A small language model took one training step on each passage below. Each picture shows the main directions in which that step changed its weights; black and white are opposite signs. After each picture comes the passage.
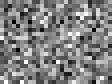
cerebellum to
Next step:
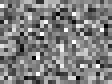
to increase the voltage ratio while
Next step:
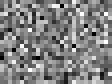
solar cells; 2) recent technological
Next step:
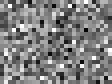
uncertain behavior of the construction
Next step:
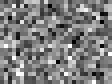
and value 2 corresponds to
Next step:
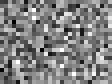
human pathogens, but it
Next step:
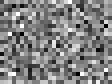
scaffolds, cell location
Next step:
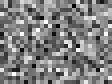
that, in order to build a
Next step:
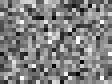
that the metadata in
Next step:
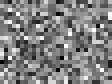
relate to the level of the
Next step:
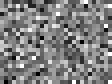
without an established system of knowledge that
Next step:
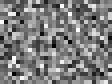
the following recommendations were made:
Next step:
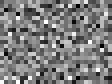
of the economic pyramid
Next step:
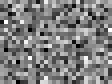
the first set of unspecified
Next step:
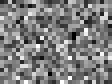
Apoptosis of
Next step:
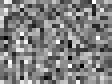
small translation vector
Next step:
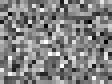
speech in social media, including
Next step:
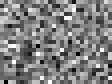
among teachers who were about to
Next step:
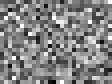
initiation of AE.
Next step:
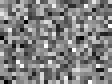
cause of morbidity and
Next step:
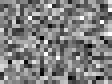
vancomycin and
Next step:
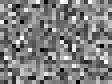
the strategies adopted for effective management
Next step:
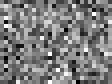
6 post operative day, but
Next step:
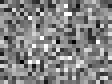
anticancer agents in
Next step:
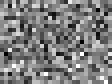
modelling of such evaluation criteria,
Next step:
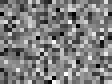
trials were not successfully reducing
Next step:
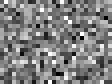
lifelong approach to learning
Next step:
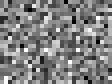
and FAIR as possible could
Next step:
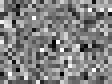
OF THE RVES
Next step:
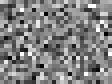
with much higher-density point
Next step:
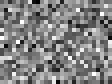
Species for which the predicted
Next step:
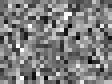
an outlet port placed
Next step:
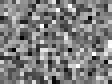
Conclusions - We developed a
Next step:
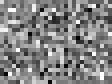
more sustainable livelihood
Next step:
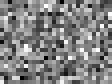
aimed at assessing the
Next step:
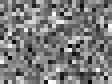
higher general health status, physical health
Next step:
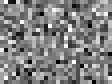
the contrary, he made use
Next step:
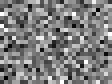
cycle threshold (C_T)
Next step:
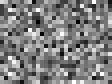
from c4 to c7 show
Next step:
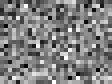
edge of the pile cap
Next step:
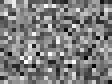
[59] studied Pt-
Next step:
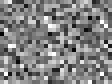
normal cell process [21].The
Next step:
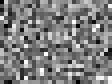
10-19% and achieves
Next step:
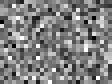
0$. (This particular case is
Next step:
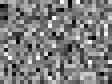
Painters. Duration
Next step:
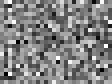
investigated parameter interval. The
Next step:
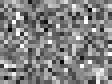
fluids; and 6)
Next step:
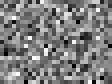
the profession feel isolated due to
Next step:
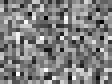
digital and even transversal
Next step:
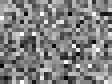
parents and educators about
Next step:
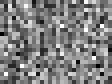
results pertained to the effects
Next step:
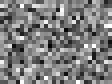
to develop systems with artificial
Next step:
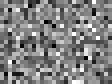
parental union. The
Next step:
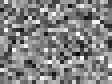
carcinoma on
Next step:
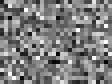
(19), in order to
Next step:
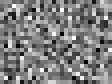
decision-making. Data is
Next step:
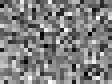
pathologise, disable,
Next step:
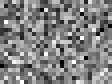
spend the nonbreeding
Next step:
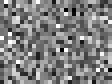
the energy for passionate
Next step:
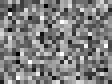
point), in Zeno's
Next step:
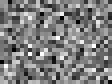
education and training processes and to
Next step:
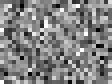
interested in all this? I
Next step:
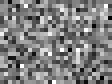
caused Comb. 6 to have
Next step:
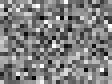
with increasing total stress. 1.
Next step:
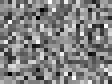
urgent, more than
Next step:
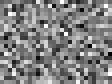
a waste of time. They recommend
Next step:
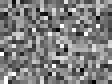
potential of this genotype compared
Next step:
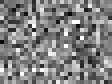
classifiers, showing that
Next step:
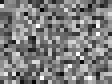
year lagged moving
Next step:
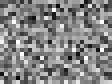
It is also mentioned about the theory
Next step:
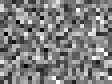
(b) State graph for
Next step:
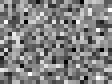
Rare vagrant
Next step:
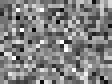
below to lower border of
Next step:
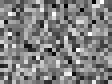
the job. There is a
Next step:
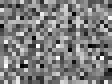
CUICUILCO AND
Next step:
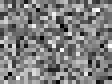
feature of designed algorithms over time
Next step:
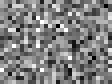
electrons, generates a high
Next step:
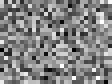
Lin-S-19 at
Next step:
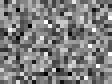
oscillation, are affected
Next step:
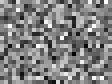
and, *capacity*
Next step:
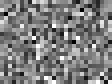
into existing structures. Farmers
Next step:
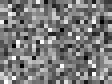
the four combinations of light
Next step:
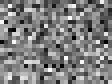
the platform, as well as the
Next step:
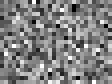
56 The differences in these approaches
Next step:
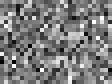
A ¹ , Gibbs
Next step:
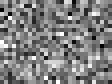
previous work, changes in gene
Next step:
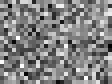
of each 14 days period. One
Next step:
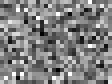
small scales as direct numerical
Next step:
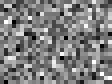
primary prophylaxis or
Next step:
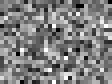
where NB and normal samples are
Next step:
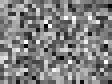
mixture had higher density than
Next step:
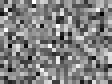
recommended for implementation. Based
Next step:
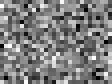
texture and contextual information than
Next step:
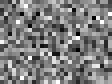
suitable for etiologic studies
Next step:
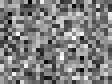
De Baere²,
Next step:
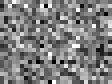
(Spring vs
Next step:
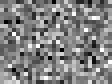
in PISA 2022 that only
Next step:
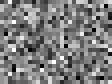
of Islamic knowledge. One
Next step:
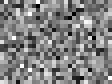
consequently help save lives
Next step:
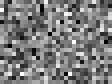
the contradiction in the context
